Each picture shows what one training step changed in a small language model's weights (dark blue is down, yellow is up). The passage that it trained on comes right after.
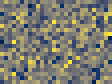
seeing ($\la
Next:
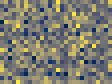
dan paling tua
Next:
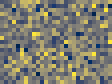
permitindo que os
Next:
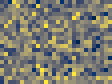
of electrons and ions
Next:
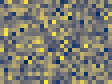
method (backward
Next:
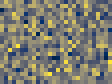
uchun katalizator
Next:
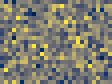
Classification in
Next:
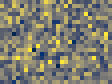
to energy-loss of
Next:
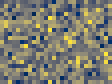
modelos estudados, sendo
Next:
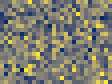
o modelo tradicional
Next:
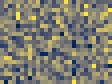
approximability of {\sc
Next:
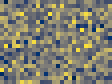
econômica do
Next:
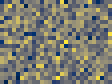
doar 16 dintre
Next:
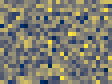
directional limit.The dependence
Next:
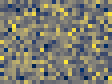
В расчетах
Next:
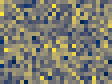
Data were collected
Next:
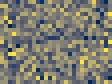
*blockchain* é
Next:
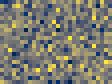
a step where independent
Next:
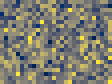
or past tense
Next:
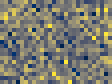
A., Macpherson
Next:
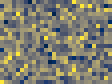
a mulher possui
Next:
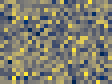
driven by a single
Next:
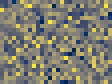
the following (cf.
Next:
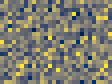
formation of these common
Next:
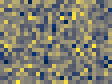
certains sujets
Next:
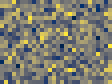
том, что
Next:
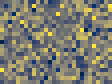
\cite{mune}, where
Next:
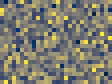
(red solid line)
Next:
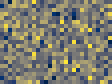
coherence between atoms
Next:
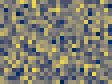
{\cal A} \vert
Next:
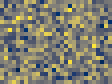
diplomacy and
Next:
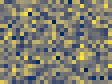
por processo - Não
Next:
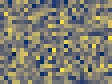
new speaker, the
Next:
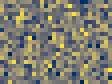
formulate. Din
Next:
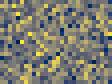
regulasi oleh
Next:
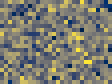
postura. Esta
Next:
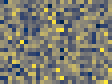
other model parameters. They are
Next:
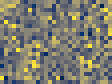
ones are shown for the
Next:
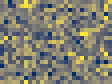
after evolution for a
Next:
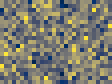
bucal global
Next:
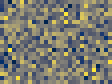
were shifted to the
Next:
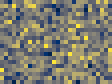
Les pratiques
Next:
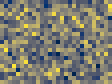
de como las personas que
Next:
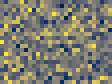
baik individu
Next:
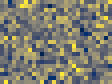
after integration over interaction
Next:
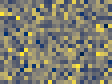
de la Unión.
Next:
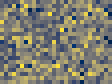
Green's functions for
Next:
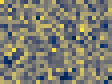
of magnitude more
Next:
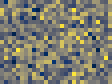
topology requirements
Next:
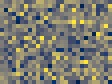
the magnetar model and
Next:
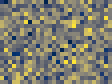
dan budayawan
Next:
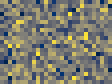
an extended mass distribution is
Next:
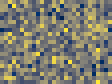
is taken over all possible
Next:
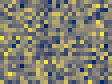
*apud* Souza
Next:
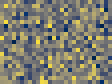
findings of this research
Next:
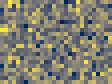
width in our method.
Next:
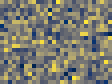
verilmez. Bu
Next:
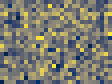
beau livre».
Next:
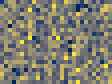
surface. Note from
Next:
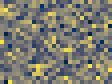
в отличие
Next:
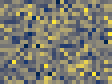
In particular, a beam
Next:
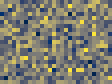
Neumann measurement and
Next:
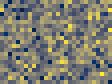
**Os hotéis
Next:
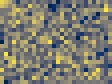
mutación: 0,01
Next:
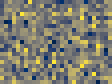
in a wide range of
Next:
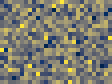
addressed before.
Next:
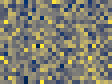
of lone genius
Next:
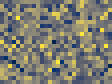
demonstrate that in this
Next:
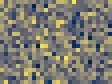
of music as a
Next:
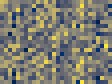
$n$ indicates the
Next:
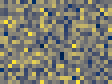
by other constraints.
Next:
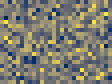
they are easier to
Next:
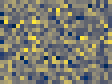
adalah sebuah
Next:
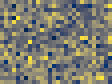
iniciando não só um
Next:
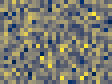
conditions: the functions
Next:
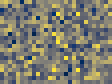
(ii) before and
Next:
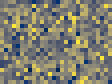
Pompa aliran
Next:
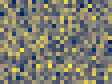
versus surface number density
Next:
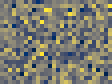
analyzes the trend
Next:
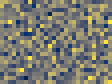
ranging from 0.05
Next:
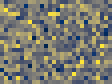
ва мулк
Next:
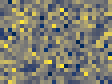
have been related to a
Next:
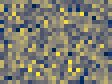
= \sqrt{s \over
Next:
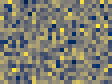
superposition state that
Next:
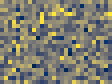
матнни ва
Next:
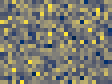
the R.H.S.
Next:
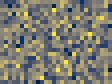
features or causes
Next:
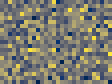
a focused electron
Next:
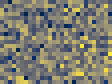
efetivar tal
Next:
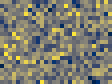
geometry equipped
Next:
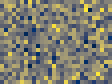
ushlab turdi.
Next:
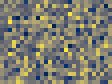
of sight. Changing
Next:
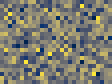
use of the double
